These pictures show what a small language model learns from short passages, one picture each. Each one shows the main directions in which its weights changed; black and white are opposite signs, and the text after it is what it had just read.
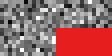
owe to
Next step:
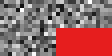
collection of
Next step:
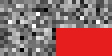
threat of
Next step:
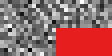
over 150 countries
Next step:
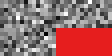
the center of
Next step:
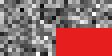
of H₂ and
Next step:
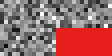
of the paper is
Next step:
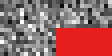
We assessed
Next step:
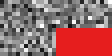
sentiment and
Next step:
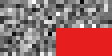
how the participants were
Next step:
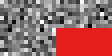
included in
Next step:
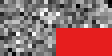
and all information
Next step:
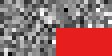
and German
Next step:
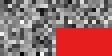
persons and
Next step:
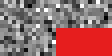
sustainable and
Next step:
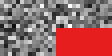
the tank.
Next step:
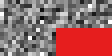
to mass
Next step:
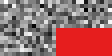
voted for
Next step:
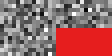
energy as the
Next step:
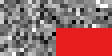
of the total
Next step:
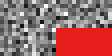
the tribe
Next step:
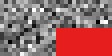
high death rate
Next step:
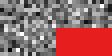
our analysis show
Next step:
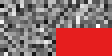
optimally in their
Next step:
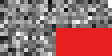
for the communication
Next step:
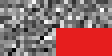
how AR can
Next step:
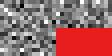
species (15
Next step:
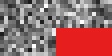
low level of learning
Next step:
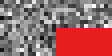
the primary
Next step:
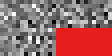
Union members
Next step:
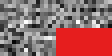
8 bits.
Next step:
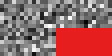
is an activity that
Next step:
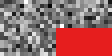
greater than
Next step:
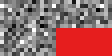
binding to
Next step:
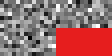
the solution of
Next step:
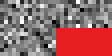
size could be
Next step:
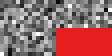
open for one
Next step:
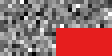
identification of
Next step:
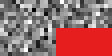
other users by
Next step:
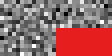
the whole
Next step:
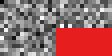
for Q1,
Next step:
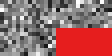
can be composed
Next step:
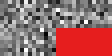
decision support systems,
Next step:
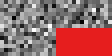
tube was
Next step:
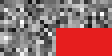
were performed in
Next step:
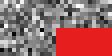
It should bring
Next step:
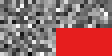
disease, and
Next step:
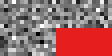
a correct
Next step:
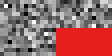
The capital of
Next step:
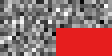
into the whole
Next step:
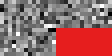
is no significant effect
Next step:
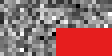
of chemical
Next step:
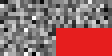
reduction in N
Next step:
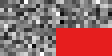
(as part of
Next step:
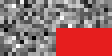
components cost.
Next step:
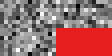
of the teachers
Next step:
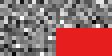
important step.
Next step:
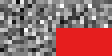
positively associated
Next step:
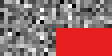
to also have this
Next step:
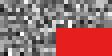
2 33 production
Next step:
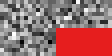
water recharge
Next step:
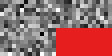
novel approach for
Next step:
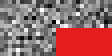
and emotional
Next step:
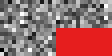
analyzes the
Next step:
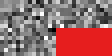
and mustard under
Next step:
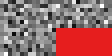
general laws
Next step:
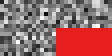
in the number of
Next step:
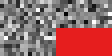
production skills
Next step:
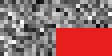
with different page
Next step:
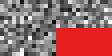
particles with an
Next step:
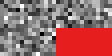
above. The
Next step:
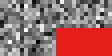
in higher education
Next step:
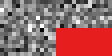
In general,
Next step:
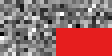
and the vast
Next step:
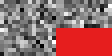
of the results for
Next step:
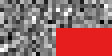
that the whole
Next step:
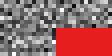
the interaction
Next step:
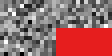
Stage fright
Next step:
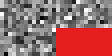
to recharge
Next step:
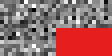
relationships that could
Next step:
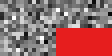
are combined with
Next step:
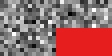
about our work and
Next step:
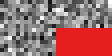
for implementation of the
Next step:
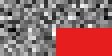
the data of the
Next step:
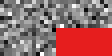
the extract when
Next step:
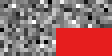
in war.
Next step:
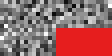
many more data
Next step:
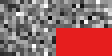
difference between the
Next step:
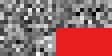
math and
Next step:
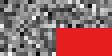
– Enugu
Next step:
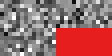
exchange by
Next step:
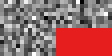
COD and
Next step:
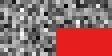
not only the
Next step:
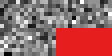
ADF and
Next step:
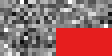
country has made
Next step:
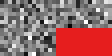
made of healthy
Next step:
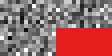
associated with the use
